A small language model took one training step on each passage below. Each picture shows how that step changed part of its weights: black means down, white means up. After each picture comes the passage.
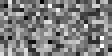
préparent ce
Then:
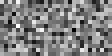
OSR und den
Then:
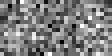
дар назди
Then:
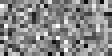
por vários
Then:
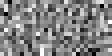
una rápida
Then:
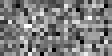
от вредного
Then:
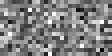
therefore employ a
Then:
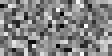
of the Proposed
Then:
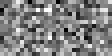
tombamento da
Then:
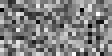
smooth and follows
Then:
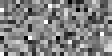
for checking
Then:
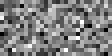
quantum state determination.
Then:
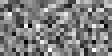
Argument, der
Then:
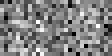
This work is partially
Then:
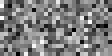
се десе
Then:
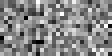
- zamonaviy
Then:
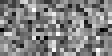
can be seen as two
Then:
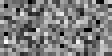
bilayer graphene
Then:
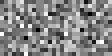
and Environment*,
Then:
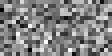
der Erde
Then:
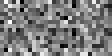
при этом
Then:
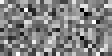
and all other allowed
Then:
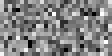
responsible for the
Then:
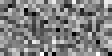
momentum and angular
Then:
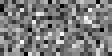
average bubble size
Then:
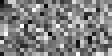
the residuals
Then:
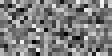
PReLU \\
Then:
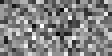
density of states:
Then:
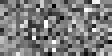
HATI spectra shown
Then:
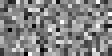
$q$ and
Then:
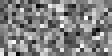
pada tanggal
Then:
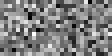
and by finite signal
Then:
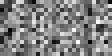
deydi Lee
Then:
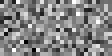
asoschisi Alison
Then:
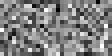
heat conduction by
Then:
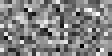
as part of this
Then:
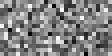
los procesos de
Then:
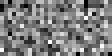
two orders of
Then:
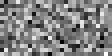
the article's
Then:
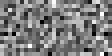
Te and I
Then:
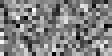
ratio dependence, we
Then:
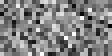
is expected to offer
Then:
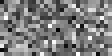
couplings. If we
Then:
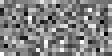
at Reynolds
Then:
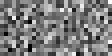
polaritons, a
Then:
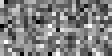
| k\ran
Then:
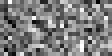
band offset between
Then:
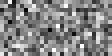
not be interpreted as
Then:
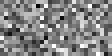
imkon beruvchi
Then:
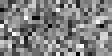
it contradicts
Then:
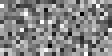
holda amalga
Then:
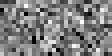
model, in average across
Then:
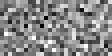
as follows. In
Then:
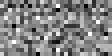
di fortezza
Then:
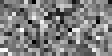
5 Турган
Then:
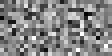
of the transformation,
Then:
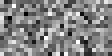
who investigated surface
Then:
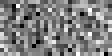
sparse is not
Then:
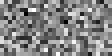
not a perfect
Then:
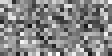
causes the bump
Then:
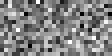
friend, he
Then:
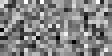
en el general,
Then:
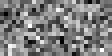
and 16-step
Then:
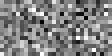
has one propagating
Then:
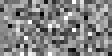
de la nota.
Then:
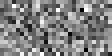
clearly indicates
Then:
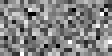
in the visible and
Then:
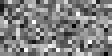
identifying chains
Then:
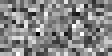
the rotor.
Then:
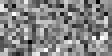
dentro de su
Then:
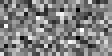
For notational
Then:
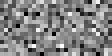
Fano effect.
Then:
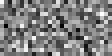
apart than the
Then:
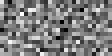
& GTO,
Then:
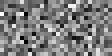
(upper panel)
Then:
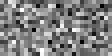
terdapat di
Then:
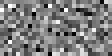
probability of detecting
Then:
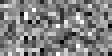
analysis and feature
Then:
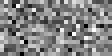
\ee By
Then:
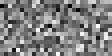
mixed distribution
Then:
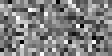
the couplings between
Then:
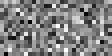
with high organic
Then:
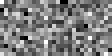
at late stage
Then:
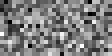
PDE foundation
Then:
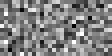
a preliminary
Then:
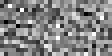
for clarity.
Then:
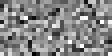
profile shape for
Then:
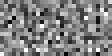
ten times the correlation
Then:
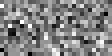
for obscuration
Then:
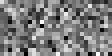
responder à
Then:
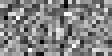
é hoje uma
